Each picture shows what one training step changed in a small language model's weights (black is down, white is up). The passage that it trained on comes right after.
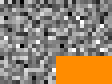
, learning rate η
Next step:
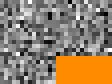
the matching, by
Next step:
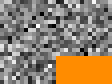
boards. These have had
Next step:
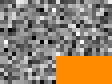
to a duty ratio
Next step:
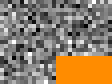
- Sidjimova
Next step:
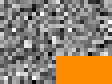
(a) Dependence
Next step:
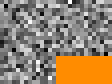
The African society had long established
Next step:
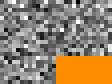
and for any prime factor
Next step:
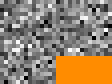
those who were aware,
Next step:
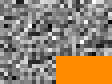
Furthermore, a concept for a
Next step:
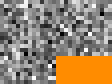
nymphal stages of
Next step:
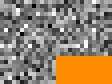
model degradation, reuse potential
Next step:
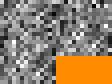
of one of the six
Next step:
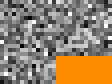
cables supplying electric power
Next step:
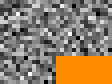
relevance. Its production is mainly
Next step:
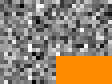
of thermal nonlinear optical effects
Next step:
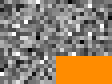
covering the conflict, to
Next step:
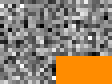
the mole fraction of
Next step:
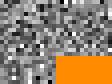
and bottom sediments of the
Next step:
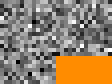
oxidation is estimated by a standard
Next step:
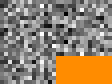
stress on damage mechanics has
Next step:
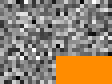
assessment reform as a key
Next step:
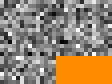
of industrial water per year,
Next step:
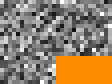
of essential amino acids are
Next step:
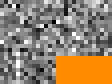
combination are the core of evidence
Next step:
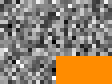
in the framework of this
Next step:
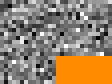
used to configuring
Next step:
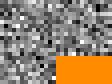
occurred and the number of
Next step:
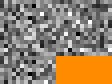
is written explicitly as
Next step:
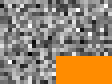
analyze behavior, lexical
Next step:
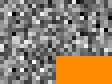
A. E. Anas
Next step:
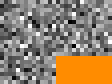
Introduction Autonomous mobile platforms
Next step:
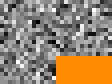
Figure 1. Model of a
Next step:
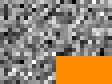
happens when enhancement in energy
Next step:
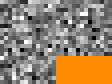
just the calculation of the exact
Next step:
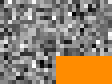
are wet season and dry
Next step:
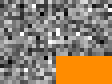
aforementioned enabling technologies
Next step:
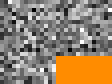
a Microsoft PowerPoint Open
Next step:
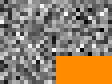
again. If one of the
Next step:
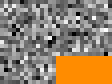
Commercially Stable
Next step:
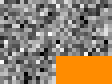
to those students. Also,
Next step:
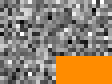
the online version, at
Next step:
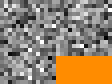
a ply overlap length
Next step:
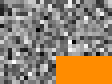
solid material to the volume of
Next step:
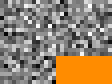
may be corresponding duties on
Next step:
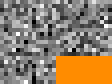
ΔG and ΔH values
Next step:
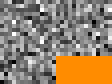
DCFO ranks higher
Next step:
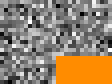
ground set of available stock in
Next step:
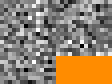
and CO₂, transferred
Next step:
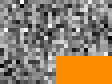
eco-friendly practices
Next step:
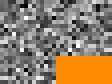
and Elijah are
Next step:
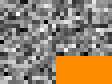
December 2018. Data was
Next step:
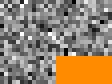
well the employees handle the
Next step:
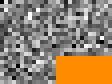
computations tend to involve large
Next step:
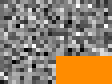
Ex: paracetamol
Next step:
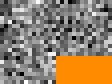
collected from each replicate group
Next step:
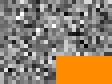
more visits would respondent
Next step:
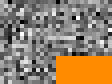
real Cepheids reported
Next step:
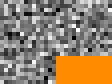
especially ontological, structural,
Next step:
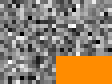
helped me understand the software
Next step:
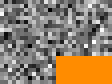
correlation with other constructs.
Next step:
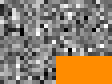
value of plumbagin
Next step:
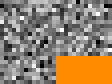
collateral and it has
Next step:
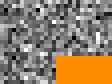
refers to compensation that is
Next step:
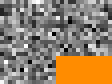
table from the manufacturer is
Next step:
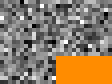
required. But, by
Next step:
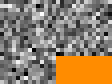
of more than one SDIR
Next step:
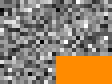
scientists. The particular
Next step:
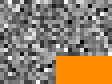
is split up into five levels
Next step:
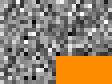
Sawsan A
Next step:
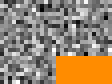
the teacher and the student
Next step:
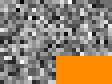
specialty can play an essential
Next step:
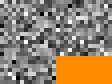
Yes HBG
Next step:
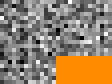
In This Prospective
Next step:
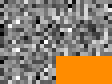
RHUS TOX 1
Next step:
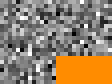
they secrete virulence factors
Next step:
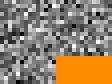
advance (RGA) method
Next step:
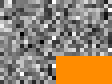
a few drops of
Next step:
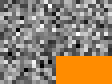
in all three directions, and
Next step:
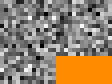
followed is the dialectical
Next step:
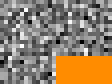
intrinsically in common.
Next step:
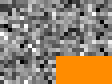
travelling and learning languages
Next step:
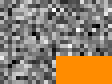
averaging which use
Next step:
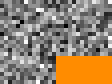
in Time 3: on the
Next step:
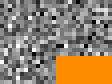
(DSV) Description
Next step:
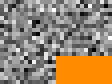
Figure 2, Figure 3.
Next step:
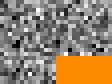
either established cardiovascular disease or at
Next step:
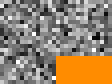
leaching and alternative methods of
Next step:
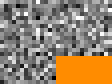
facilitate widespread clinical implementation.
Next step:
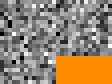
on dense 3D point
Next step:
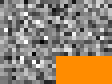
PVC-2, it
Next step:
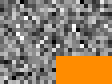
addas, the topic of
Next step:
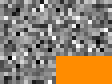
as they themselves would one to
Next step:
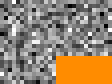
Presence management 8 Classroom
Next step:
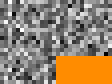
Agreement No.
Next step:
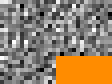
of online news APIs
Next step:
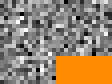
cm precision. The model therefore
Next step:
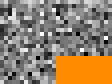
precision is required on international
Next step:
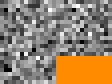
type, discharge,
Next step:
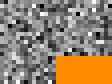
CPA MBA and
